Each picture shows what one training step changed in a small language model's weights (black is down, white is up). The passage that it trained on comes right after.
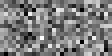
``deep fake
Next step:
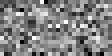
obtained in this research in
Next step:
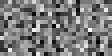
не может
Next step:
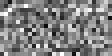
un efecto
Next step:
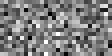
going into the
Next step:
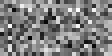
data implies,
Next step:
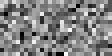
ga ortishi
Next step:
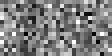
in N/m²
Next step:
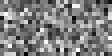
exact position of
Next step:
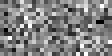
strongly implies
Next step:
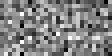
with an acceleration
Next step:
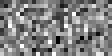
coupling strength can be
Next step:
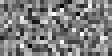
cloth material are
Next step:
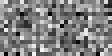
comerciales con
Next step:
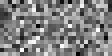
or variety of
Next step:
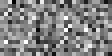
the highest
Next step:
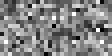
obtained as the inverse
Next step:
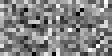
for enrichment
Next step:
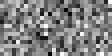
t-testi va
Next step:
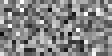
well-suited for
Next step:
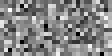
of the neural network
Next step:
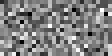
vector part. Such
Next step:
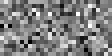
combination, in 8
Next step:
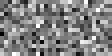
hosts for the
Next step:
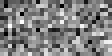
increasing the strength of the
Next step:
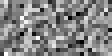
idea tal como
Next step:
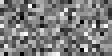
disease that can
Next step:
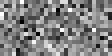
is almost the
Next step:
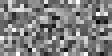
upper bounds have
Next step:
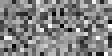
abroad in
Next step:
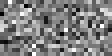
latency} %In
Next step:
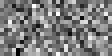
similar projects is
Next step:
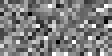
shall see, this
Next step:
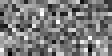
Tool AAI
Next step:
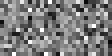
carbon content
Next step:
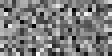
evacuated after
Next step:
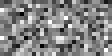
the development of existing
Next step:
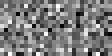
organization (in this
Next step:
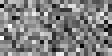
we define it as
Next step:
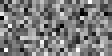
cutting forces
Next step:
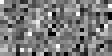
determinants (less
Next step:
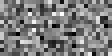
„neu für
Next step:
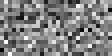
will provide sufficient
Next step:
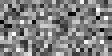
to everyone who
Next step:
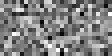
type of resource
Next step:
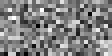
of freedom
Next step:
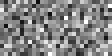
of other types of
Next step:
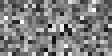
the HDV
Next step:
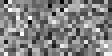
of paths. If
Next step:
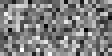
and the amplitude was
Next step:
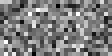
above 20 GPa
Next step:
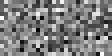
software installed
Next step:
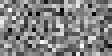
are surely
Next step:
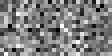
us recall that
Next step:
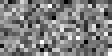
result, we have calculated
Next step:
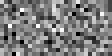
a children's
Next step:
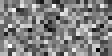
the probability density functions
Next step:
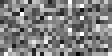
but can be done
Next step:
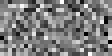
Fig 7, is considered
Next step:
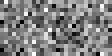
patologia se
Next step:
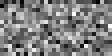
digital solutions,
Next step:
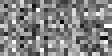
directly on the
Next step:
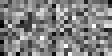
the interpolation
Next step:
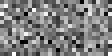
expressions give
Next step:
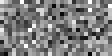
from bakery
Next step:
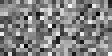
modalidades mais
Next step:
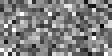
in HSI,
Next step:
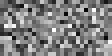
an area of about
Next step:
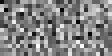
a bronze
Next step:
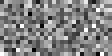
por recursos com
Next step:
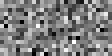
was obtained (dashed
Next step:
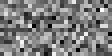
produce a reduced
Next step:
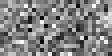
blocks of
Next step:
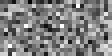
the details of the
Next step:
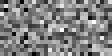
Library 20
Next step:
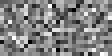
di cella,
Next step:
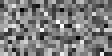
PWV for
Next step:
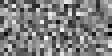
state of India on
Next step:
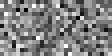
the radial distribution of
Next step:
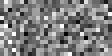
permis un
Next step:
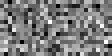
20 patients were
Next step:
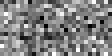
and the other plate
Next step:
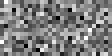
they agreed that it
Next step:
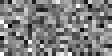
FIP bias
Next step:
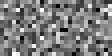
addition for readers
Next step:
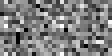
K, N are
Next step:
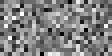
that a large class of
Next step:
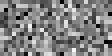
teaching process.
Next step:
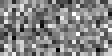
with that calculated by the
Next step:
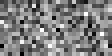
The output of the algorithm
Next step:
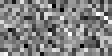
we are in a general
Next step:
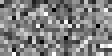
framework established to
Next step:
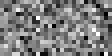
would diverge in
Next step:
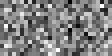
of the planet including
